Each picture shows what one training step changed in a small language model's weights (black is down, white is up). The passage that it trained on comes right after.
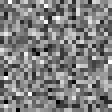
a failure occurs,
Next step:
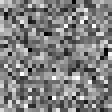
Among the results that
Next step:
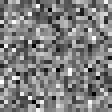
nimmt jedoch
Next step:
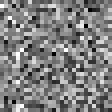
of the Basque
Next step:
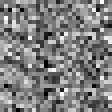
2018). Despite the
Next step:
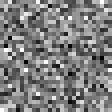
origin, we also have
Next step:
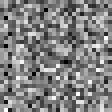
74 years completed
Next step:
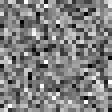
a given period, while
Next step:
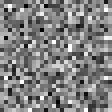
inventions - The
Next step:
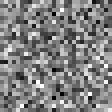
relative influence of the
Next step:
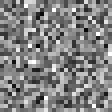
with labor force //
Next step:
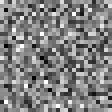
Water - 4
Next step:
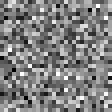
до кращих
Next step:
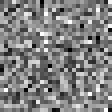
non-trivial then
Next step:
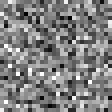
didukung dan
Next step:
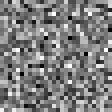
& Practice*.
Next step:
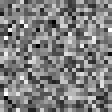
the users know how
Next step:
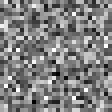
spectra were recorded
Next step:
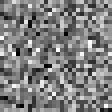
usul milliy
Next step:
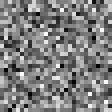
not exceed this
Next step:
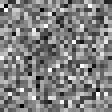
which means “three
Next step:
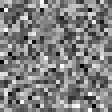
from discussing the general
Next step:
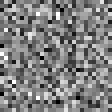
flow assurance
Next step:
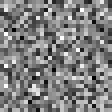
for an uncertain
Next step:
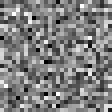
This fall in
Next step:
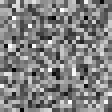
competences. The
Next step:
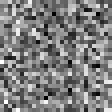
operasi dan editor
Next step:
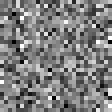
\Lambda $ and each
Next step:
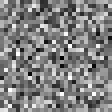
sector targets for
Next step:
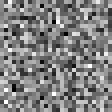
muhitini rivojlantirishda
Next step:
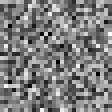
set up to order
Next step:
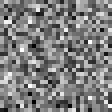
technology may also be a
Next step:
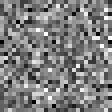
and $x\in
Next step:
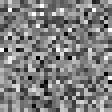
un *sistema
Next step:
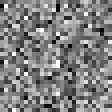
studying, and using
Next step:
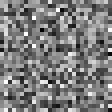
students develop their memory
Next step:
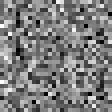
given construction for a given
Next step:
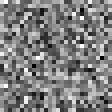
system from the smooth
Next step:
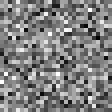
invariants of densities
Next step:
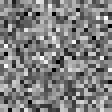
the infimum.
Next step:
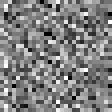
One example this work could
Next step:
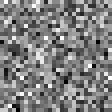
are lower bounds for the
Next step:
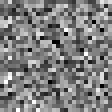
умения находить
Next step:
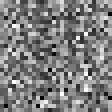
also widely adopted
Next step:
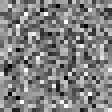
purpose of this document is
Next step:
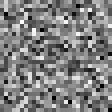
on the first derivative
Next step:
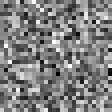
performance*. John
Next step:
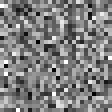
e uma variação
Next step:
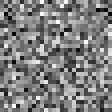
estudio M2R
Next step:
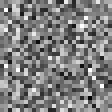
of transportation that best
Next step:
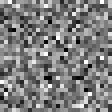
previous contexts,
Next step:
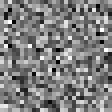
Crime also takes
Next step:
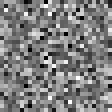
we need the number of
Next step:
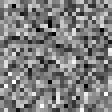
superior mechanical
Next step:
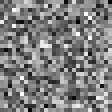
the Go\l
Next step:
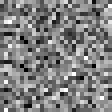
ва бошқа
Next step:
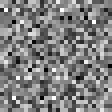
by some recent applications in
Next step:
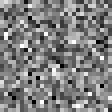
the explicit formulas for
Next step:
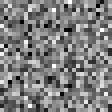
them for basicness,
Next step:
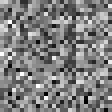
data used in this study
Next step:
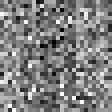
companies listed on the
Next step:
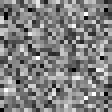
the proof is a
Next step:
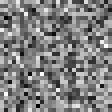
problem. The service
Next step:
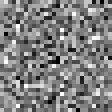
form of government. The
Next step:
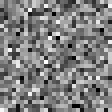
orthogonal matrices, respectively,
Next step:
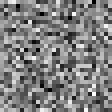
components vanish. In
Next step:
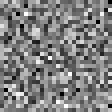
is no loss in
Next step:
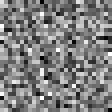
Feed Conversion
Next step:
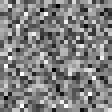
purpose of the present
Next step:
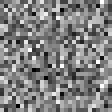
loops to
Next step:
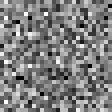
factor in estimation of water
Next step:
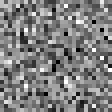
и право:
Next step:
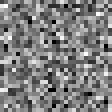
contabile pentru
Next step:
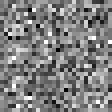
tot de wensen
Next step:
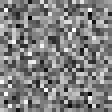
summation and applying
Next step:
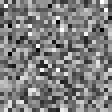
believed to impart
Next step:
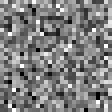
plexes. The
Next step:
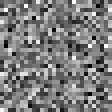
given $d$-vector
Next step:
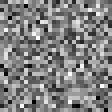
are the same as
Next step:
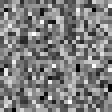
responsabilidad profesional
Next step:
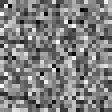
. Standard
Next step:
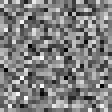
in the gap between the
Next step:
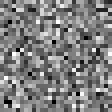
B.M. and
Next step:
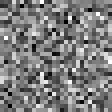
I} a_i
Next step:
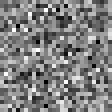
haddan tashqari
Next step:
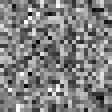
happens when the
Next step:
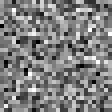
todos os Estados
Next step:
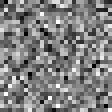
Both young men and
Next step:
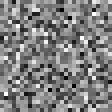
of losing their
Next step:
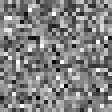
половині XIII
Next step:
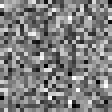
was a specific transformation of
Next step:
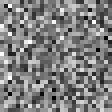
without loss of generality
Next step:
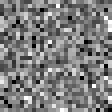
arc $\gamma$ on
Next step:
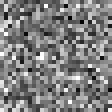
To evaluate the performance of
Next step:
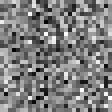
kabi birliklar
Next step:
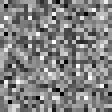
sont envoyés
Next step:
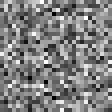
management, industrial,
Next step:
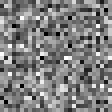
Suppose $\chi$ is
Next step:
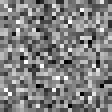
which 30 patients were included
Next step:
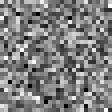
from the prior mean.
